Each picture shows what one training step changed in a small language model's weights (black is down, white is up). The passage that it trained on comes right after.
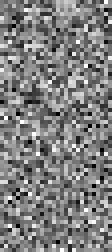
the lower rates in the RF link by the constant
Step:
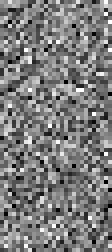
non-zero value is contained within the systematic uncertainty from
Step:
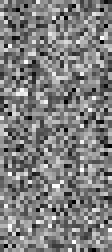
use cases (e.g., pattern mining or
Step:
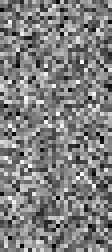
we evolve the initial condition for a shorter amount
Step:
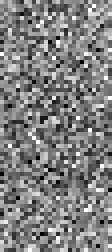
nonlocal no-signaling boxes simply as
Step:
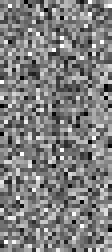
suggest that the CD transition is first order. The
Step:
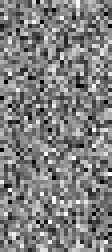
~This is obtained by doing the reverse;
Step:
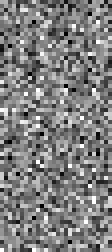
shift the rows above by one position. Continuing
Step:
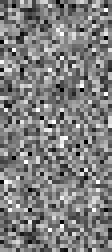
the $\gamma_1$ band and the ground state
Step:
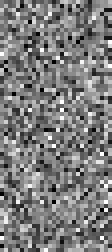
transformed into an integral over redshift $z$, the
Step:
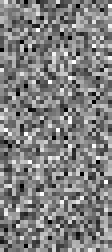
escape from the plasma retaining the initial polarization
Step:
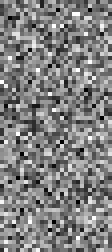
to prepare good initial states of the original
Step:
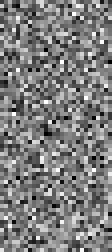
of similar studies in the case of $b\to
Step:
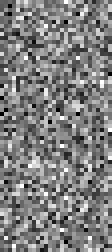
of $H$ in $G$ with
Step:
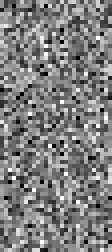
$e_i$ denote the edge of
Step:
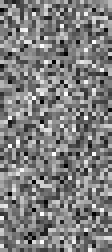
\end{rem} \subsubsection*{With interface}
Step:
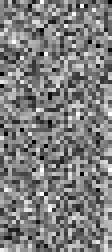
a convolutional neural network utilizes the textual location
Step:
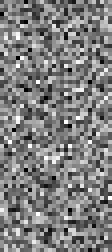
estimate of 16 meV for the variance of the
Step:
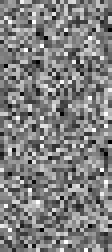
schemes require the definition of a convex and closed objective
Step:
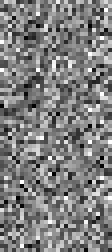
It is adapted to location representation learning task by
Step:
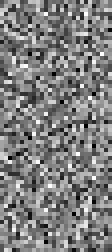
to 1. \begin{proof} By the proof
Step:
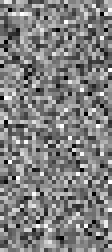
factor, $\delta\approx2\Gamma$. We
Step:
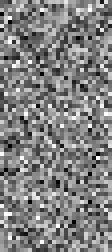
Indeed, only a part of the classification function can be
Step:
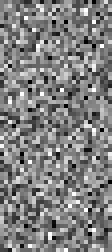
without $\delta$ \hphantom{00}&
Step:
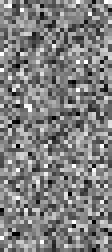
assume that our stability conditions satisfy the additional assumption, called
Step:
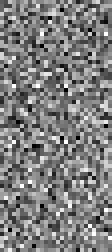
Rotation periods were derived for 29 of these stars
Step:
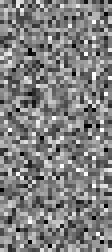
6 Mpc to emulate WHH's GR
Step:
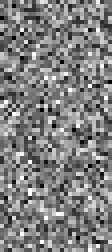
the source is multiplied to DO and
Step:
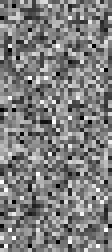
the local energy density of the gravitational field by thinking
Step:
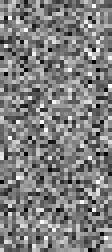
third defect as only one participant detected it. To
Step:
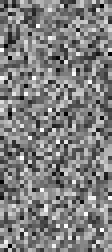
poles of operator-valued functions. It is straightforward
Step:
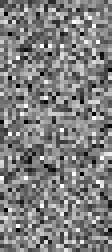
-\hat m} \right) | \emptyset
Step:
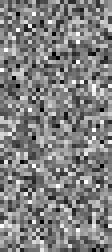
to worse results than the RPA. The
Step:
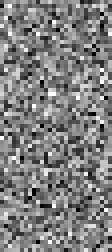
magnetic field 'felt' by a nuclear
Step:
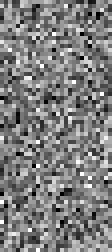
seven independent axioms for the variety of
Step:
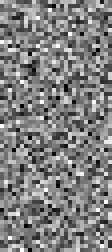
both the underlying stochastic process and the given PDE boundary
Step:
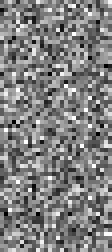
change of the carrier concentration corresponds to the
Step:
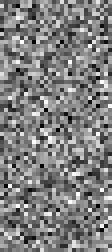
that the matter power spectrum in both real space and redshift
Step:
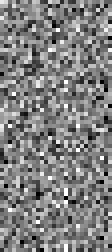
as the macro-scopic solver. For convenience, the
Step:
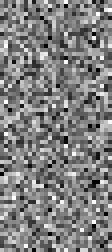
attempt the creative task, their level of
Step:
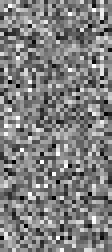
an arc of $\Gamma_{R(N)}$. Then
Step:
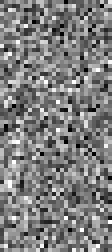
depends on the thickness of the fluid but in all
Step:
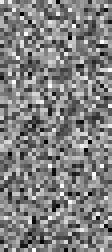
regarded as a toy model. The numerical
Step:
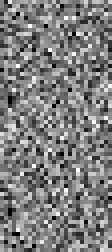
efficiencies will remain until on-orbit
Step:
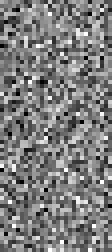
and edge set $\{ uv \mid u,v
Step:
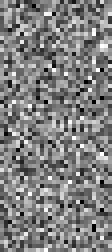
Univ. Paris 13, 99 Ave
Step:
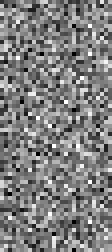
it is natural to define the kernel distance $\delta$
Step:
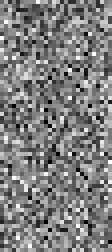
If $4\alpha-\beta \geq \alpha
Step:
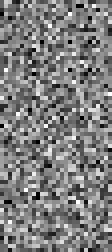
hole shadow may be detected with future observations including
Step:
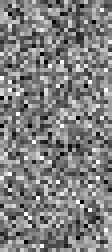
when the complex multipliers cross the unit circle.
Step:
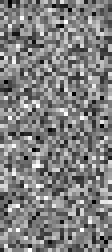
of the $c$-coefficients from the solutions of
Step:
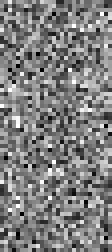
momentum improves considerably the qualitative agreement of the
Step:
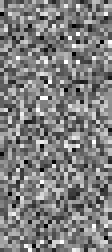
and P.~K.~Sahoo, Phys.
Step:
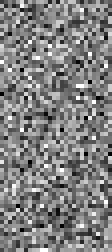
we can decrease $\varepsilon_0 > 0$, if
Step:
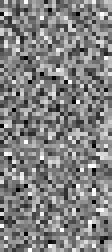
& \textbf{Control Decomposition}\\
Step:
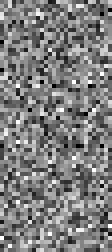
An estimate of the numerical uncertainty is also given and results
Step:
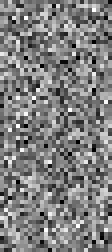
are taken modulo $n.$ \end{lem}
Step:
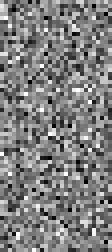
any registers. We show that under a
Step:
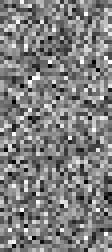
in CeRhIn$_5$. Apart from
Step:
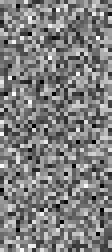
are \begin{equation} \begin{split}
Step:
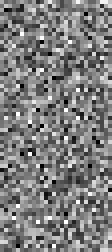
time span (Vokrouhliky &
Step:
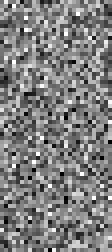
and the nominal thickness $d$ of
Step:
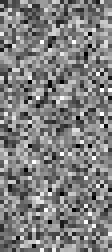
centered at $x_2$, or pick an
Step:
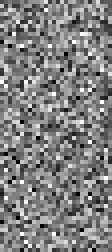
is robust to moderate confinement, as demonstrated in
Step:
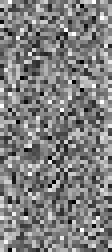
effect existence on the laboratory scale. Fig.
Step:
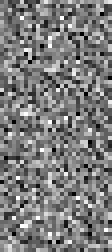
can be led by Minkowski's
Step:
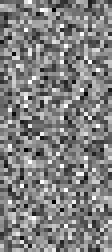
points converges to $u$ and by discarding
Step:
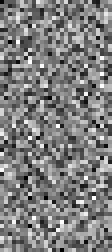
with $dz$ and $dt$ Lebesgue
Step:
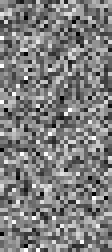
body segment rotation. According to our hypothesis a low support
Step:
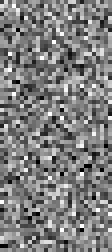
The $s_{i}$ are bipolar discrete
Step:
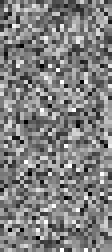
The finite value of $Q_M$ in these
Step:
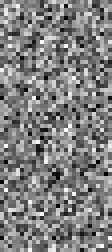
suite of idealized atmospheric scenarios,
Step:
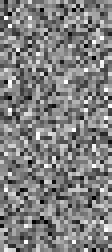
is Gaussian per time series, we can state the total
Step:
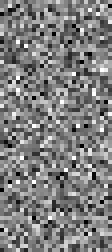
is a Bohr set. \end{theorem}
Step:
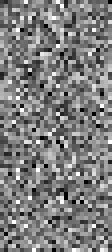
symmetry axis, where shear stress changed
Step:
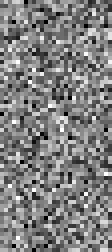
realm of galaxies. Indeed, since, by
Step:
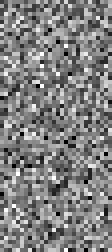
would give rise to a black hole in nature would be
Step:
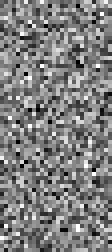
we write $$ \mathrm{Span}(\tau;
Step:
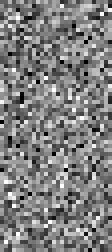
full potential in future transportation systems. In
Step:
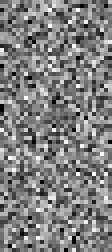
\texttt{GROUP BY} plan
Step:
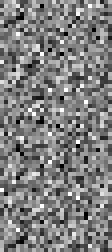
such that $P\approx P'\oplus Q$,
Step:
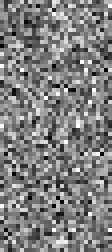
the effective throughput. At first glance, this
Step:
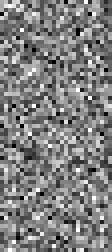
the unit function, then operators $\hat U({\bf
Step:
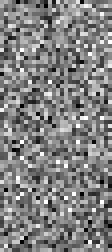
particularly crucial for multi-tenant colocation data
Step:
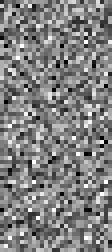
must help answering this question. At increasingly
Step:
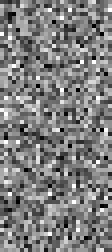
stresses induced on this piece, for an arbitrary
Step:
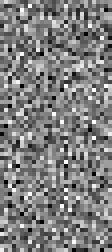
2) Entropy Minimization
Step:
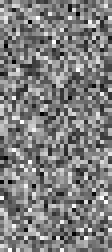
the region of large $r/t$, where the
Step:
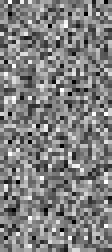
or RBL-like, or alternatively
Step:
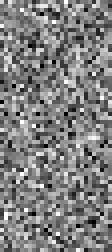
recently due to very unusual properties of electron
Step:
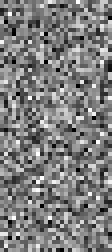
$H(\Phi)$ is strictly positive,
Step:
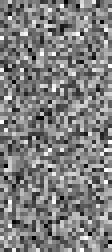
The characteristic offset scales are $\sigma_1 =
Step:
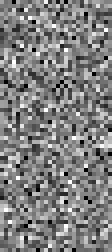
Finsler $n$-sphere independently. In
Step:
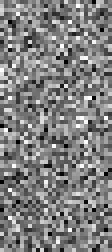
process with periodically stationary (periodically correlated)
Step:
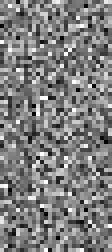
{H.}~\bibnamefont {Wang}},\ }\bibfield
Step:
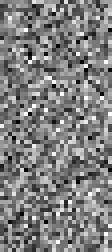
kink nature of the doped holes in the
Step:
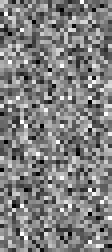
a~simple vertex operator algebra satisfying the following conditions:
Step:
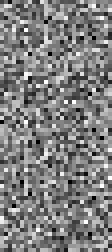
(extended) gauge symmetry, which should be
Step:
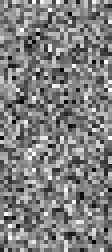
\eqref{categorical-1} that
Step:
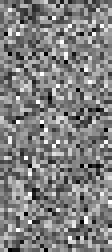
techniques. To avoid the incompatibility between the
